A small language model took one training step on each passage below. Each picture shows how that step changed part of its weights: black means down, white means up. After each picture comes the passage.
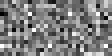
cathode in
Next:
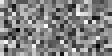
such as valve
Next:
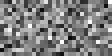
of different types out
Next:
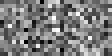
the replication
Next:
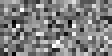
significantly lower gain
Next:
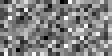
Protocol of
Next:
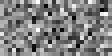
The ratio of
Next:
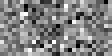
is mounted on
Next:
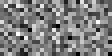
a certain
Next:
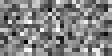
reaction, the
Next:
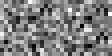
1 Demographic
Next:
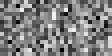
at the inner
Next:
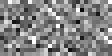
summarized in
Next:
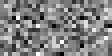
with different translation
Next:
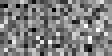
of Bogra
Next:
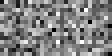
are influenced
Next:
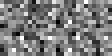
hand, based on
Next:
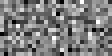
exactly known
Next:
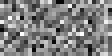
acetylene and
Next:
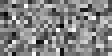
plane from the
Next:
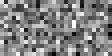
are slightly
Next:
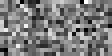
shareable, or
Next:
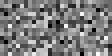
to identify objects
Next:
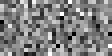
zero mode.
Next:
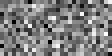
solid curve
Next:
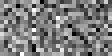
runs - Data
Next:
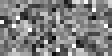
invest. When
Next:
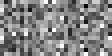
risk of
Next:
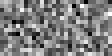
rarely in an
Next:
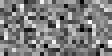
and bleeding
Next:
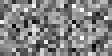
means papers with
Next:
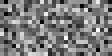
in which excessive
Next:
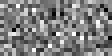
Math Model
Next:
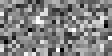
to the fermions
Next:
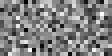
around as well.
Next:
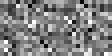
two columns
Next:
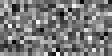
taking advantage
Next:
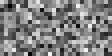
the vision and methods
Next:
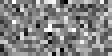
extension of the
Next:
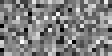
environment ranging from
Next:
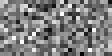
Every question
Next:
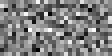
be lawful and
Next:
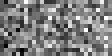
simple deterministic
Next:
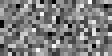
participatory experiments
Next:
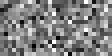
systems.} In solution
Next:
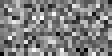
on cosmological
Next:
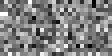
eyes and
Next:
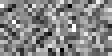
capacity of the
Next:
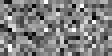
main body of the
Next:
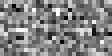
computes the left
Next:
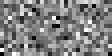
powerful and popular
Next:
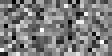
deep, and
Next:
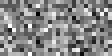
ground state of
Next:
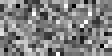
the absorbed
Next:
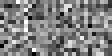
wooden stall
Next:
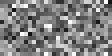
jet which is
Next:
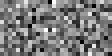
two bulk
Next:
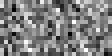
and the quantity
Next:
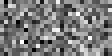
the replay
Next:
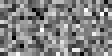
ground, and
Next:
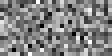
related lesions
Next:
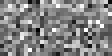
poor man's
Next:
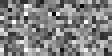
the molecule
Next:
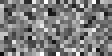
K dm ³
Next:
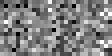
conventional array
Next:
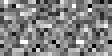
products such as
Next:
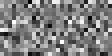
R (Fig.
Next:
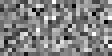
correction to the power
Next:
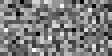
one invents new
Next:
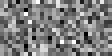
be used to realize
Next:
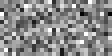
We consider the measurements
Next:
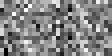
and the conformal
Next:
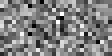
other nations.
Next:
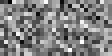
side of Eq.
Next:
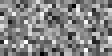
based on the combined
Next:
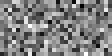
of outflow parameters
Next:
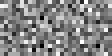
as it uses
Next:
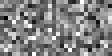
program. Basic
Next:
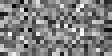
achieved by
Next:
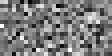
most profitable
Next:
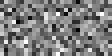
substrate at the
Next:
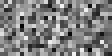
dimers, for
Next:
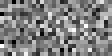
of the saturation
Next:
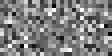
tasks and
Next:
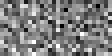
is known, we
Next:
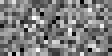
more robust
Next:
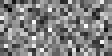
of globalization
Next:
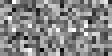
For each of the
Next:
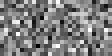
the work function corresponding to
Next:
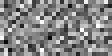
2 Literature
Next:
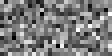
and built to
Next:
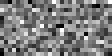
different observers,
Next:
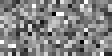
mechanics provides
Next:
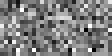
result can be seen
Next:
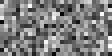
temperature variation has been
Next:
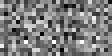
for defining the
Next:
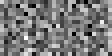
renewable energy
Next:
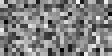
the evolution of the
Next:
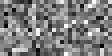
example (and related
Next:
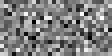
as an upper
